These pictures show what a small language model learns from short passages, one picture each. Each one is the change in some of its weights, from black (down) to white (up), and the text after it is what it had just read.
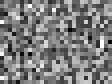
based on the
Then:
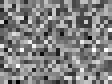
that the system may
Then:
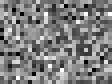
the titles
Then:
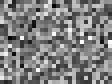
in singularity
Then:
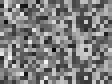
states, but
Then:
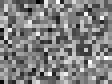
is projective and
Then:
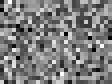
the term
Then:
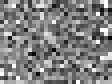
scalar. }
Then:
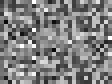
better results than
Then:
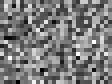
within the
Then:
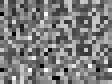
from radiance to
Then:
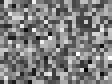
technology and
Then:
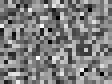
to release
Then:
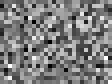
not require any
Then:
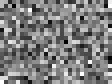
weights from
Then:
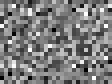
for R&D
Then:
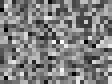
has upper
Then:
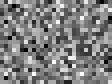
0$. Since
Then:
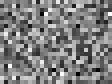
about the importance
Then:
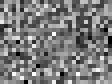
in the analysis of
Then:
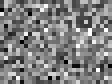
follows from Lemma
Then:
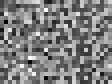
is better than
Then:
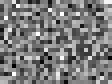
is free to
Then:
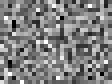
In this section we
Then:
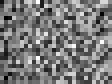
belong to the
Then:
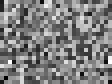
we get
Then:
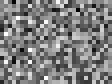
role of the
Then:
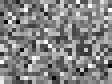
In general,
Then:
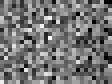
and for most
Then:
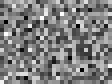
of symbols
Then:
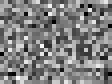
fat. A
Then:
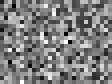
time step
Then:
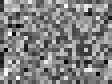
get the
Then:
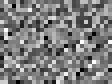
from the region
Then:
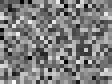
may notice
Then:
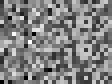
not that more
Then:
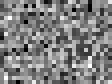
considering the
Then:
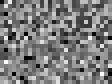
generators of
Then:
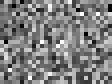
for tilting
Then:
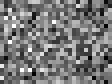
for social
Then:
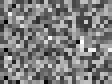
condition on the
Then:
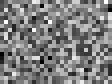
transverse to
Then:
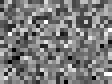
$f$ by
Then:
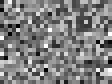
the future
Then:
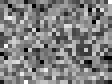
2. Data
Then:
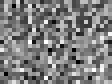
with other data
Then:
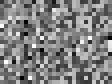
of sets are
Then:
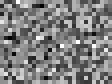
\in (M
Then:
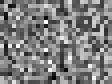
ideal design.
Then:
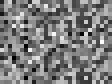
study indicated that
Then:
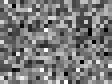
from $X$
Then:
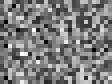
condition becomes
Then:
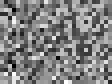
and Social
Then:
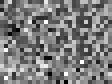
$u$ and
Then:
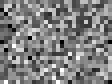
an observation of
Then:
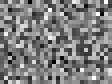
user signs
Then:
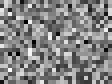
vapor for
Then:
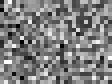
the proof of
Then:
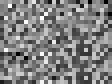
manage the
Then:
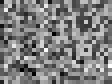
as well as
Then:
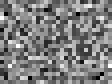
main cause of
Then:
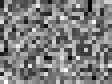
testing is not
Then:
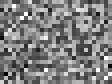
take a solution
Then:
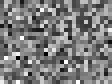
having property
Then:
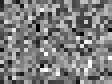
all nonlinear functions
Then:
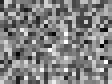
we shall prove
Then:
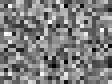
slope of
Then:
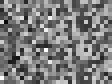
that $l$
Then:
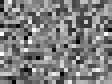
the theorem, we
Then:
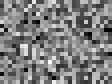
3. The solution
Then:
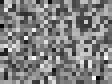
as done in
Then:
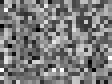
as it is given
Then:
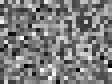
The inequality
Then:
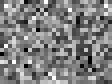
2 of Section
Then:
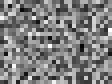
5 we will show
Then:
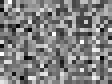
the value of
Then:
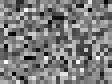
inequalities of
